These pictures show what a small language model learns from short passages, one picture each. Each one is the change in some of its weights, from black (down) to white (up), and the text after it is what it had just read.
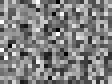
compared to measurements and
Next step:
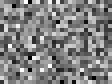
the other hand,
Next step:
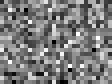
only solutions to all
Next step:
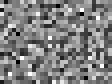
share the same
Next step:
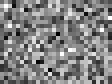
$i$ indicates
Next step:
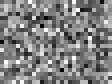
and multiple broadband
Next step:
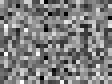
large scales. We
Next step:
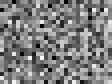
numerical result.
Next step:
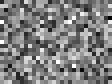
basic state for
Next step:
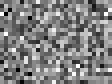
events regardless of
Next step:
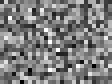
the analytical
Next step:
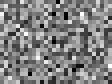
external field becomes smaller
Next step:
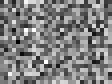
case of the
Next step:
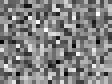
and landing
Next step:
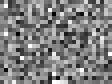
within the same
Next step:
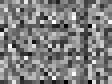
a variety of
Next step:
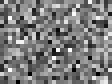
the transformation \be
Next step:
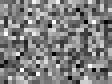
other peaks occur and
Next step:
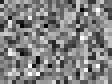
is related to the
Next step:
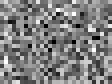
become unstable
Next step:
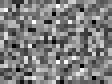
analyses of
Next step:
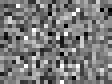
\\ \hline A
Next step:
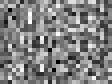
perform concrete
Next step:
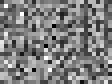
appropriate in
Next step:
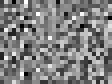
difference of corresponding
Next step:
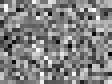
diseases and
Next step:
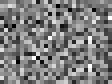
with one or two
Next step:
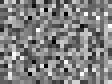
observations while a
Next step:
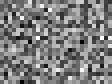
good description of these
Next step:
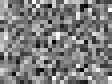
ability to
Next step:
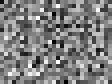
due to the
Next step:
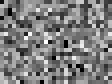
magnetic field does not
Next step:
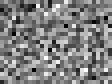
processes given in
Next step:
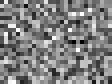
is generally
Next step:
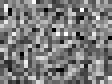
DLS shear
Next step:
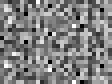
demonstrate below that
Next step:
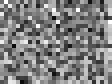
is sometimes used
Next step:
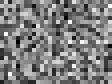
the consistency with
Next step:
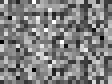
in science and
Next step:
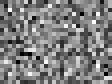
of the tip
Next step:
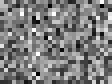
fall into the
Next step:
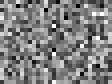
For example, it
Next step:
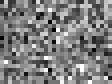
constant. Using
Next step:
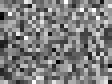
\ea For
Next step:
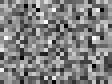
similar to that described
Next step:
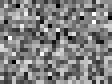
neutrons and not
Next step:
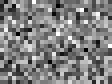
RAM, and
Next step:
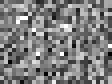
spheres into
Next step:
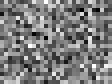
and by this way
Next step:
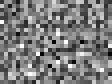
mass parameter and the
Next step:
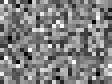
3, thus each
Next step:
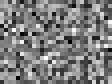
in more detail
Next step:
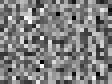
reveal the characteristic
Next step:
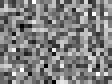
models of nuclear
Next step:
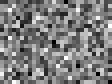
not be able to
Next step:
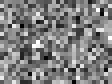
been found to be
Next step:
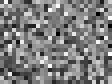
QSO with
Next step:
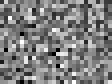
the full solutions of
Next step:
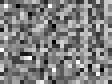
to physical quantities of
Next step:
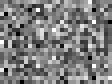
important property of
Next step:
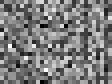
a fixed source distance
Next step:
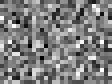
can be determined directly
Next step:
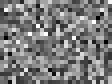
growth parent
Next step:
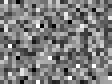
their potential energy at
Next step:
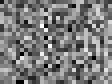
we have implemented
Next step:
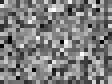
in a uniform magnetic
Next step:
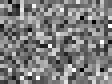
build on our
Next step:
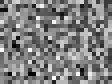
different sequences.}
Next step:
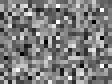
reconstructed by
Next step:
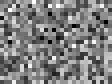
films. A
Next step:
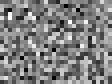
consistent with such an
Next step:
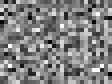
90}$ distributions
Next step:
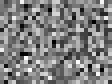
to deal
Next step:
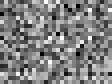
and constant; above
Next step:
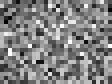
$e$ is
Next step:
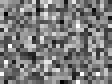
the vortex
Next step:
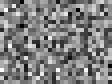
an iterative
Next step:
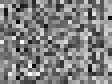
motion for the
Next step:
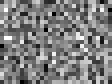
like to know to
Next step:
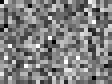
as a function of
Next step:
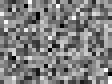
structured approach
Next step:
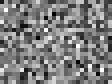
to explore the
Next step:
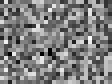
with intensity,
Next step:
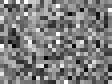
Yet at certain
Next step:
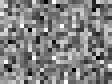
minutes in
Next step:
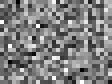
the same mass values
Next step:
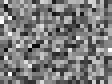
their computer
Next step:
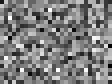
an angular dispersion
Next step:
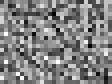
algorithm and the experimental
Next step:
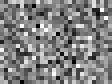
and outdoor
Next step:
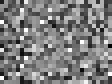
state of the
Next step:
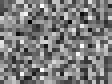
problem}, we consider
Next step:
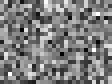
the 1-st
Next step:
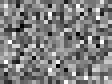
too long a
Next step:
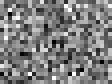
to exist.
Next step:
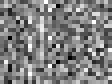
contexts and
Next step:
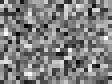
for the points
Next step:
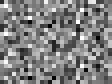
is also consistent with
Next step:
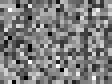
Therefore, they need
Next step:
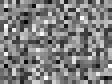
network rather than
